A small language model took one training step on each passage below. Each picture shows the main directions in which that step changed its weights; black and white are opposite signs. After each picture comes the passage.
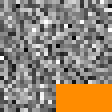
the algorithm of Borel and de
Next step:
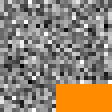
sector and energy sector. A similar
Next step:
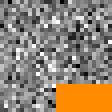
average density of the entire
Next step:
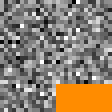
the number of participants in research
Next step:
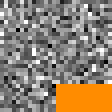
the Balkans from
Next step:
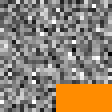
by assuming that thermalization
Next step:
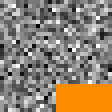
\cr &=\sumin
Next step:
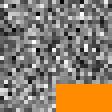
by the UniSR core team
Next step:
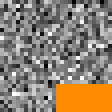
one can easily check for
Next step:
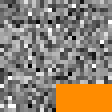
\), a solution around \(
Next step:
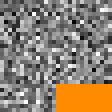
* indicate significance at 1%,
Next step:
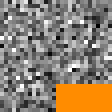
of the step equations of
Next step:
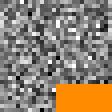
master equation solved in the
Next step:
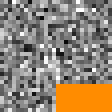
with a moderate potential of
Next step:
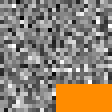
ergonomic room with
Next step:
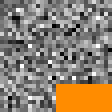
Incidence of prostatic
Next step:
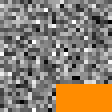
Corbino geometry or a
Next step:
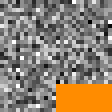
a way that maintains the total
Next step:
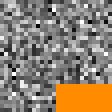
\partial (X) \partial
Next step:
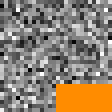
might arise from colored
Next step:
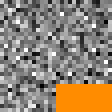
matrices will be then computed
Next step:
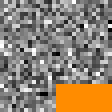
of agents or adaptive
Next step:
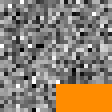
propose to encode the
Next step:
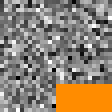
view, assuming the ideal
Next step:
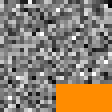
constructed by direct products of the
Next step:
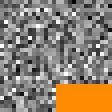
(1) the acoustic
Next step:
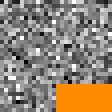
observed that increasing the laser field
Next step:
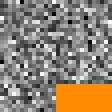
vacancy creates
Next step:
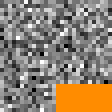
(LAS) provides
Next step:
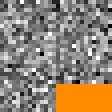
appendix is to gather some
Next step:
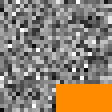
or not) subgroup. Then the
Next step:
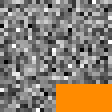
37]. The fact that the
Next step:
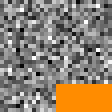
is equivalent to counting
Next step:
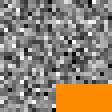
\cup B} \mapsto
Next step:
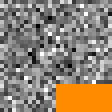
vein as the one taken
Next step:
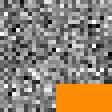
frequency for large beam
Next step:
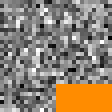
paper we design and analyze
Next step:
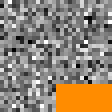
Thi Nguyen and Ha
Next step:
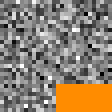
$l$ is orthogonal to
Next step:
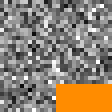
in the ground state evolving
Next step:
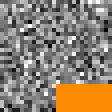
people are measurably
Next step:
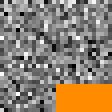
description of work (DoW)
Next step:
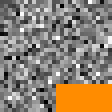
(where $S$ is an affine
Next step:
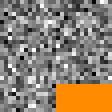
scenarios considered in
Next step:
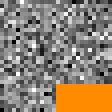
that $L$ also satisfies properties
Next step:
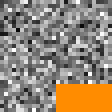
mapping $f \cup g$
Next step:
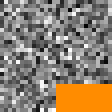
can be in better agreement with
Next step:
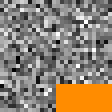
by demonstrating that effective
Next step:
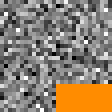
method of calculated PI.
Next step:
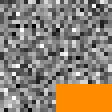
cases of production by circular
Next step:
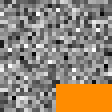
113 authors had more than
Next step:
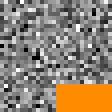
shy in asking questions during
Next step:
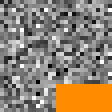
(r + beta.diag +
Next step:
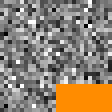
wisdom on the topic of
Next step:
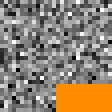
not then divide the file into
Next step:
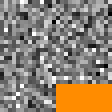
based on alternating approximate
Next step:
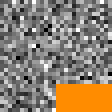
extended to the normalizer
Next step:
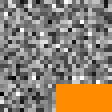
matrix--vector multiplications for
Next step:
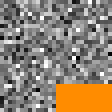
$f$ is bounded by a
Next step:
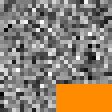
shall be reviewed under the following
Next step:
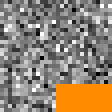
a beautiful result of
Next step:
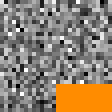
user and producer accuracies
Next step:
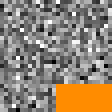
international papers and also
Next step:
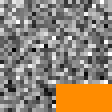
& YES & YES &
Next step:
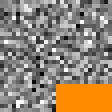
players with similar Elo.
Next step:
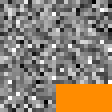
is the finite state space, $I$
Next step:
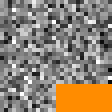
an automorphism of ${\mathcal
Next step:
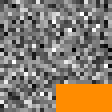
Sect.6 we shortly
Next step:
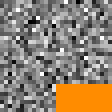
structure $AG (m, n)$
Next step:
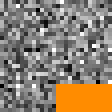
the degrees at each point add
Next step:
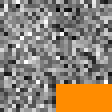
the Higgs field, and
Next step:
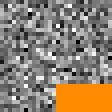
We observed that CLAM models were
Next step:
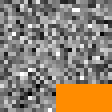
a parallel interaction potential approach
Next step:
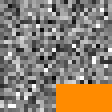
\ . \end{equation} To obtain
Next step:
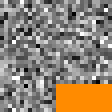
matrix has one more row than
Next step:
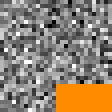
undeformed state they are in
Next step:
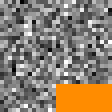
are related by a triad
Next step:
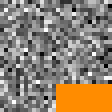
with special needs, such as
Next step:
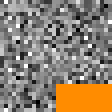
obtained recently from consideration of
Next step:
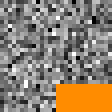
has grown steadily in
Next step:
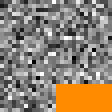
adverse events in neonates with
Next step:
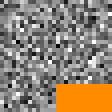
in \cite{bornes}
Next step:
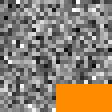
this means that $\tilde\xi$
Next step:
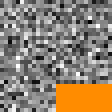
These patients were examined by
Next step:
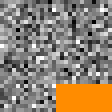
\end{align} Then we can
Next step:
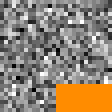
sharp singularities in these
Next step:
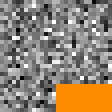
desensitized optimal
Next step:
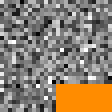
horizons of 4–6
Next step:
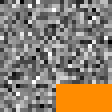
to the reflex orbital
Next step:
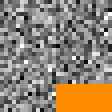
can be expressed in the form
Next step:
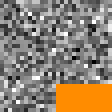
$X$ be a complex manifold
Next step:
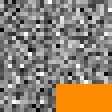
becomes significant. Beyond this
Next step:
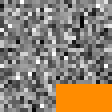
y \leq y_0$. The condition
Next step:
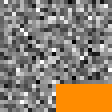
separate to leverage the rich
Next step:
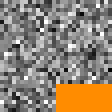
to the infection-free
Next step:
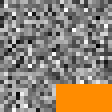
LArTPC in order to
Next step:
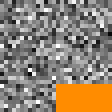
the deterministic phases of our
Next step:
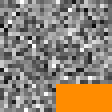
that the relations (3.6)
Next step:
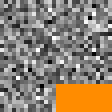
of them was also firmly
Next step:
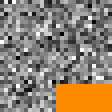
be studied for the detection of
